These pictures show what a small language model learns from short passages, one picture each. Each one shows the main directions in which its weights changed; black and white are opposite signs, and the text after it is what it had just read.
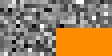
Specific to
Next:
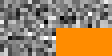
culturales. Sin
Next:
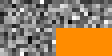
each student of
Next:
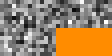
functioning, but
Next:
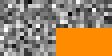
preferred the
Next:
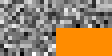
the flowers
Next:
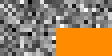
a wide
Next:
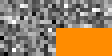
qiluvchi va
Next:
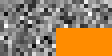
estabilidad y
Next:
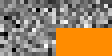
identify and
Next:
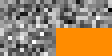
somente ter
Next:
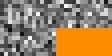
patients had procedure
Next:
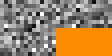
end stage
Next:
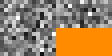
estudios realizó
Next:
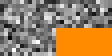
education system and
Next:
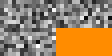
survey of
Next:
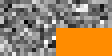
in both the cases
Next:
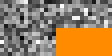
The findings of
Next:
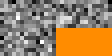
basis of the
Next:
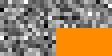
suas funções
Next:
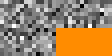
the job.
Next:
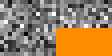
or financial
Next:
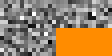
chapter is
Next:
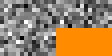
in collaboration
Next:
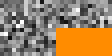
designing and
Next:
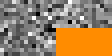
pillars and
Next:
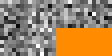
реакции на
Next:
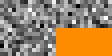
a; see
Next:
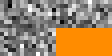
clínica com
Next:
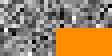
the optimal
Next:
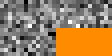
& Editing
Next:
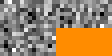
human health,
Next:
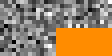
Cash less
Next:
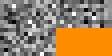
на свой
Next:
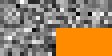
Taxi and
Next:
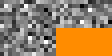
in one job
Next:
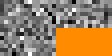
the spine.
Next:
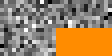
results, which can
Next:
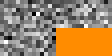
located near
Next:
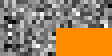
que el del
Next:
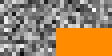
for the two data
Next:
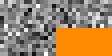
actual phase
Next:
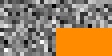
Management 3
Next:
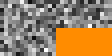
serves as a
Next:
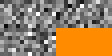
with 100 cases each
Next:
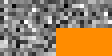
in environmental
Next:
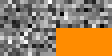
яким не
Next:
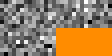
the a) new
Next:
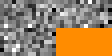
analiza i
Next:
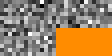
information? The
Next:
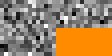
es significativa
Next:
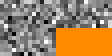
been insufficient
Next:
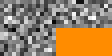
over a period of
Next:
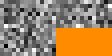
under a light
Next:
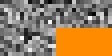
Fig. 3
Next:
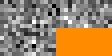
dar una fecha
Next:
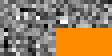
infection against
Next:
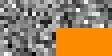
rivoj topgan.
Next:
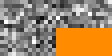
de procesos
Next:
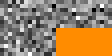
há um
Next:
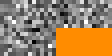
ва таклиф
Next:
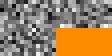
How strategic
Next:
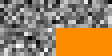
the intervention
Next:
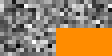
de lectura
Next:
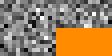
high zinc
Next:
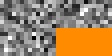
is starting
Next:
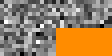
at flow rate
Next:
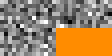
mer A terre
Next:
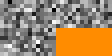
the intensity of
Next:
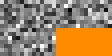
as a literary
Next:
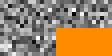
we must water the
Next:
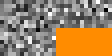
lack of
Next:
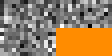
increase learner
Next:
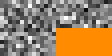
amount of time
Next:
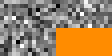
of 14 minutes
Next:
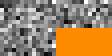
cooperate and
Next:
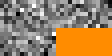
en eski
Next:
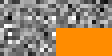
two analytical
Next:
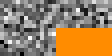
development of marketing
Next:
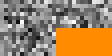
data collection.
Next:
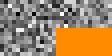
age were different
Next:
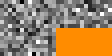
a fake.
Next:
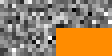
experience in
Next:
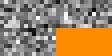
x Pferd
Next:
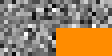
by rice
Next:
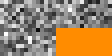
the levels of
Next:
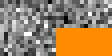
va tranzit
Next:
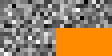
что мы
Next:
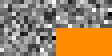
and the second
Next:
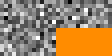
result of the
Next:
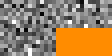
1. The first
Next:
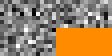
análisis con
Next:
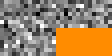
which flashes
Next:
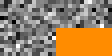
gas and those
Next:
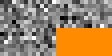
emotions such
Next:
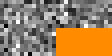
research software and
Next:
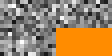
dependência em
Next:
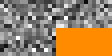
organized in a
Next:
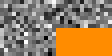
and respect for
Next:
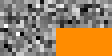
systems, proposing
